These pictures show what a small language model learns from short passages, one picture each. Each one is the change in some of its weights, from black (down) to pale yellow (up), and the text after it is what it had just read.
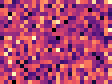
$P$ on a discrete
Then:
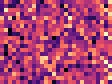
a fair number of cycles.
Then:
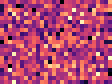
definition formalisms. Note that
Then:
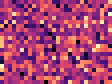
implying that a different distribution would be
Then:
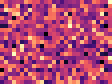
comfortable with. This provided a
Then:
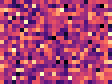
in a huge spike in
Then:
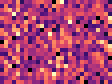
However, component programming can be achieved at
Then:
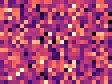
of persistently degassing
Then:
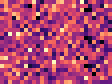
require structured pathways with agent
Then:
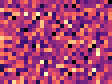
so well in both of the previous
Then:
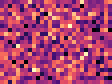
evolves into the highly nonlinear stage the
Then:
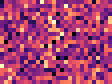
(a bump on the spectrum)
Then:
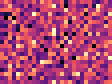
substrate, determined using a unique Q approach
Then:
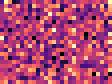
imaging conditions used, MnO and
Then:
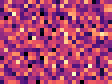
Fig.~2. Detailed analysis
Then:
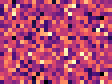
this analysis has come from the
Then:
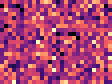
ns. The resolution function required for
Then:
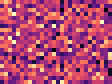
%For example, we prove that the
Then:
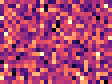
\end{align} As a
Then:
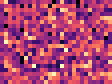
donor star has both a
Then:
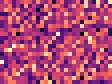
experiments also suffered from an important
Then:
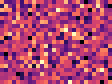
may be due to insufficient
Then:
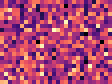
of radius $R$ and put boundary
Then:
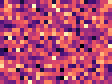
Good agreement is observed between data
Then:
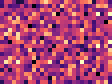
dimensional units (further multiplication by
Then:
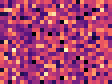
lightest neutralino is
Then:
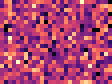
Rindler causal horizon, the
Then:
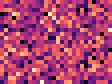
pronounced maximum and
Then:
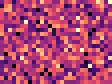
SOI field rotates quickly in a
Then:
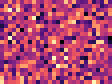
Even though the signal is created in a
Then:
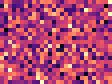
surface. The sites are depicted in
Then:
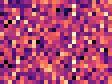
submarine mobile.
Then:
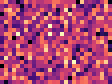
justification procedures can be found
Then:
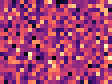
the measurement on a previously fabricated
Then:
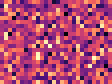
As with ARWU, our
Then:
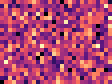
see that Job 1 has a larger
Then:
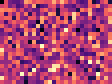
and builds up a dense clump highly
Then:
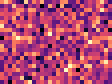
$\Fint(\Gai)$ the
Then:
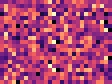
discussions. The early version of this paper
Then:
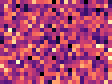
We test this possibility in a minimal framework
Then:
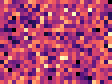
over $\Theta$ or $\Phi$
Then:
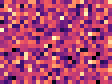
lies in the superfluous accepted
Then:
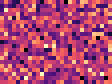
a mixing weight to mark down
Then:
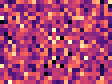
are taken into account in the calculation.
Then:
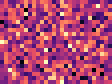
data while the segmentation uncertainty reflecting
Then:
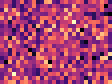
the experiment. To estimate the probabilities
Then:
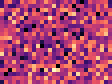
temperatures in two different regions of the
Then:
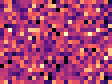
Normal Sinus Rhythm
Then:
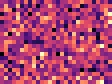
can prohibit studies that involve
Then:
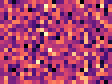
dynamics of the \etaTel\
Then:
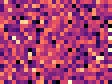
Liouville theory: the central
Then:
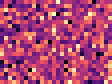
by going to a radial axial gauge
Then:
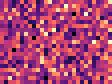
the conditions for adiabaticity in a
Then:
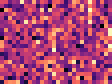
\equiv p_L -
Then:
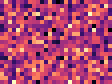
present paper show a very strong cosmological evolution
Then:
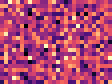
will allow one to perform surveys at
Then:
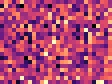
be dominated by the young stellar component;
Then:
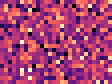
for}% \typeout{** the
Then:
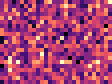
the original flux) some galaxy light
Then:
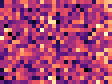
(WANDA). EF has
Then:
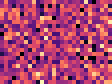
that an initial clustering based on the estimated
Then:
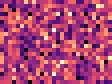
would limit our ability to fit the band
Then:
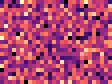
as their adopted market assumptions might not
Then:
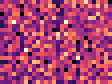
top [bottom] layer corresponds to the
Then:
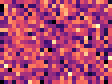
radial distance. \medskip This
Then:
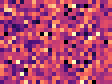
Conference, UAHCI
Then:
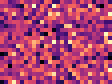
huge unbalanced
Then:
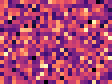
on-line as an applet and
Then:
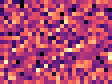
magnet is thus to look for a
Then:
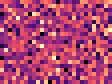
expansion. Karami and
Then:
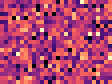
potential and finds \cite
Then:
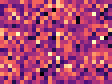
context of knowledge graphs, for example for
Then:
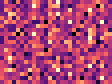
Academy \& DARK,
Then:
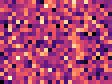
potentials were used, which provide an efficient
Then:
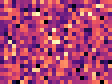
limits of the range. For negative numbers
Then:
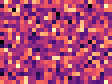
%Subsection text here.
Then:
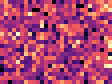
polyvalent). In some rare
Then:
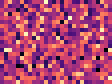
$\mbox{Re} \lec q
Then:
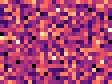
scheme. Any point on the solution
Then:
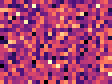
in $\zeta_g$, we obtain
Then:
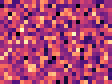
$L^c$ transform as the
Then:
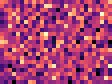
problem of controlling the
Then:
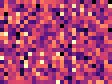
is zero photon in both the waveguide
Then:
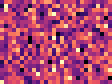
The vertical axis covers a fixed region
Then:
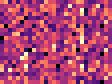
privileged direction emerging as
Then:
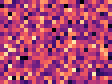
$w$ part of integral is
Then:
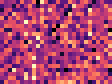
\begin{eqnarray} V\equiv
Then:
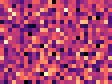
case of integrable chains of higher spin
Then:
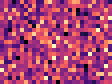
the Einstein telescope, will reach
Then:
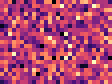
low metallicity among massive stars.
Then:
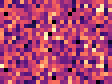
than the normal-state value, which
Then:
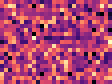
motion of a controlled micromotor
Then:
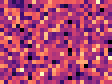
three terms in (30)---on
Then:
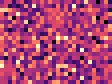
in agreement with the experimental study of
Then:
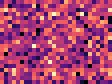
by spontaneously choosing the soliton
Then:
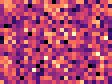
Minimizing channel/interface
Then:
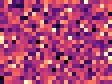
charge neutrality point, and the fluctuations
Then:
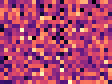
that the combinatorial solutions correspond to the
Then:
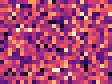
study have used different observation data and different
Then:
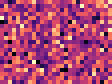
are possible, provided by a manual
